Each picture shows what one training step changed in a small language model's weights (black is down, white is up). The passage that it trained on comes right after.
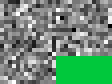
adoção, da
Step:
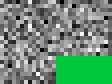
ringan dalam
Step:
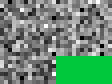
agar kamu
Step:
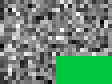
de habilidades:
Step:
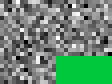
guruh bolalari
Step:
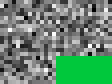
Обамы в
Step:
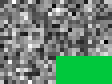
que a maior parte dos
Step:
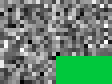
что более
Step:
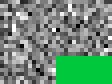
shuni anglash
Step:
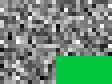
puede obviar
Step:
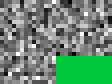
analysis of IAS
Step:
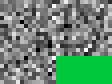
людей с
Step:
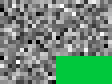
zaak integere
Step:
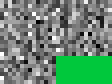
process with premature
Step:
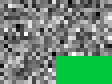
francés tiene
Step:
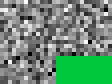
Oila omili
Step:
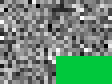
urgentes. A
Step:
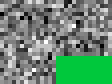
России и
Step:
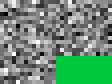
tidak ada
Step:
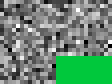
materials and
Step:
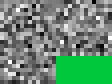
-тий трос
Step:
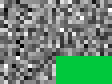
15) Total
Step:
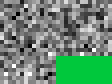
в природі,
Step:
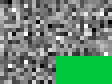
aks ettirish va
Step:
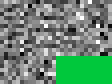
en el Departamento
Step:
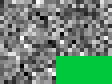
um projeto,
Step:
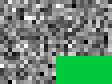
quais seriam as
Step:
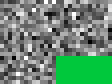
литературы в
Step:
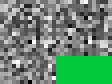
проблемы –
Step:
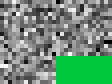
en desacuerdo,
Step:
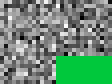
cinzas e
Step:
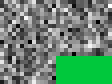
nacional y a una
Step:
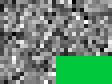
for 0 days);
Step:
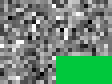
Einstellung von
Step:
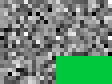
und ja mich da
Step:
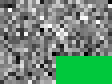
foi racionalizar
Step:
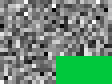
та доступності
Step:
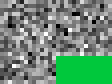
коли треба
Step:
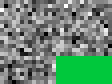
отримує у
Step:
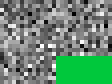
na educação. O
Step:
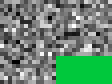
Trends) -
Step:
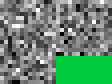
инфляции для
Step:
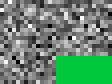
untuk pasangan
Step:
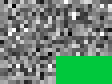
Одним из
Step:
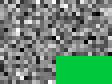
jahon turizm
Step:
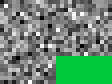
Oruç, A.
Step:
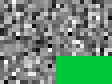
de forma protetivas
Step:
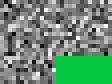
суду того ж
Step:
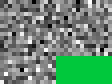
decidir pela
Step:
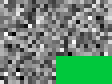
та боротьби
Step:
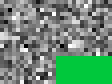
la rigidité
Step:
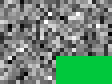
la cual está
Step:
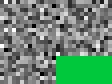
С IGBT
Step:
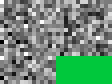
в национальной
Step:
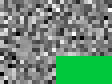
turlarining ona
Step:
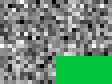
Ebene Schule
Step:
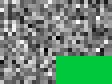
de professores dos anos
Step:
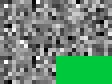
de carácter
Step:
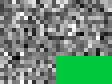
La agricultura
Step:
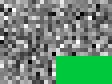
da önemli bir
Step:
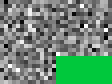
alto e foram
